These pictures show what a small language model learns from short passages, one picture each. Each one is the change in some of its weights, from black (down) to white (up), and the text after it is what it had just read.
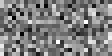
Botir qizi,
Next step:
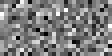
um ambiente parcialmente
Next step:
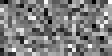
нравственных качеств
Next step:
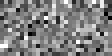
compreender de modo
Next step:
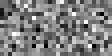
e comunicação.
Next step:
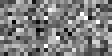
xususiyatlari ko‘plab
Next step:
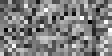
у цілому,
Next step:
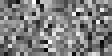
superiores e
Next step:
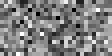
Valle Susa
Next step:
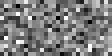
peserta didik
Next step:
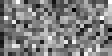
práctica educativa
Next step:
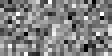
бу сўз
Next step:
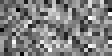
variados formatos
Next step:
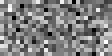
отсюда и
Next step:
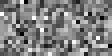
of the West
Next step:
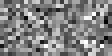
que tiene algo que
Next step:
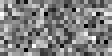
esses procedimentos,
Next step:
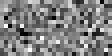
G, Dor
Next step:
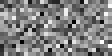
seguinte questionamento:
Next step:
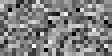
oversigt med
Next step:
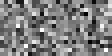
з причин того,
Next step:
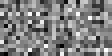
topics, the
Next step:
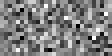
auf das Layout
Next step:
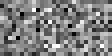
berib borilgan.
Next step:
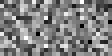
più segreto
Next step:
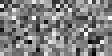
з фізичного
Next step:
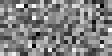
aylantirishni maqsad
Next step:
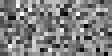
y profundidad de
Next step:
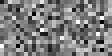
criado um novo
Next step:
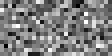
– Springer,
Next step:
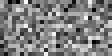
private parts
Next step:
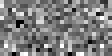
que se torna cada
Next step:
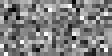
va mulohazalardan
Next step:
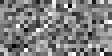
правового стандарту
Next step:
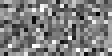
a magistrada
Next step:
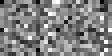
високих вершин
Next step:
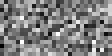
mod concret,
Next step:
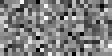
reyestr raqami
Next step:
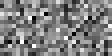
yagona yaxlit
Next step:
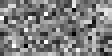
sig. value na
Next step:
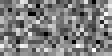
могло бути
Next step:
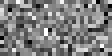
pleader as
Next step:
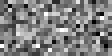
ser uno de los
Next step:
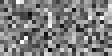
aquelas com ensino
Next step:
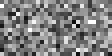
abordaje del
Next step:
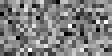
objeto de crear
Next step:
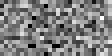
qo'llash va
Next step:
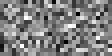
de coeziune
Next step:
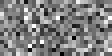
inclusiv în afara
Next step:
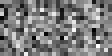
Universität*) und
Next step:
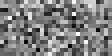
Persiapan untuk
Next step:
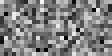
Wright e suas
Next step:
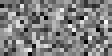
of the secondary
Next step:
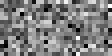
und Jochen
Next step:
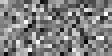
of COVID-19 is
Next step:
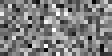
mutirões na
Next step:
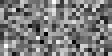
ham bu holat aks
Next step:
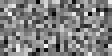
to, że
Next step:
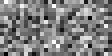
og'irligi va
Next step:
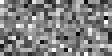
para adolescentes
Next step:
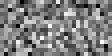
of Roman
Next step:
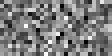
вести щоденник
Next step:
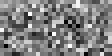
das Doenças
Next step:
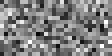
se destacou,
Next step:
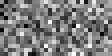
tildagi verbal hamda
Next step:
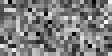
эмоций в
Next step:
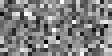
ta'sir qiladi,
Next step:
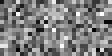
pada penelitian ini menggunakan
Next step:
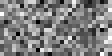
Historical Sciences,
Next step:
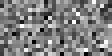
for growth and
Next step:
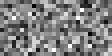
el Congreso.
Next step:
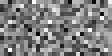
olish uchun taqdim etilgan
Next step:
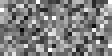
у большинства
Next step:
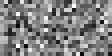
juda katta. Ammo
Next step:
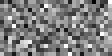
носителей языка на
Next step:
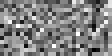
для підтримки
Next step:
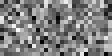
institucional de hoy
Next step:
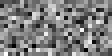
asrlarda, G.
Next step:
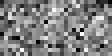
Scientific Student
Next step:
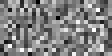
a criação de
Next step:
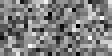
idea generation are
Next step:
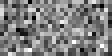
O'zbekiston davlatini
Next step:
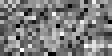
sistem kontrak di
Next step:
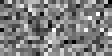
на важливості використання
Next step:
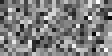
estimado da população
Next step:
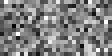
xilma –xil
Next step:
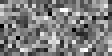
data. Selain
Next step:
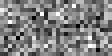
unidades e soluções
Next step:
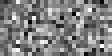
bo'lib xizmat
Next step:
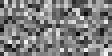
(Theodore ve
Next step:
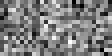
Segurança" e
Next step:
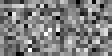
Biomasse mit
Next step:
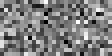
caminho para
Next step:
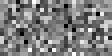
Distribución de
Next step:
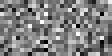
crianças e
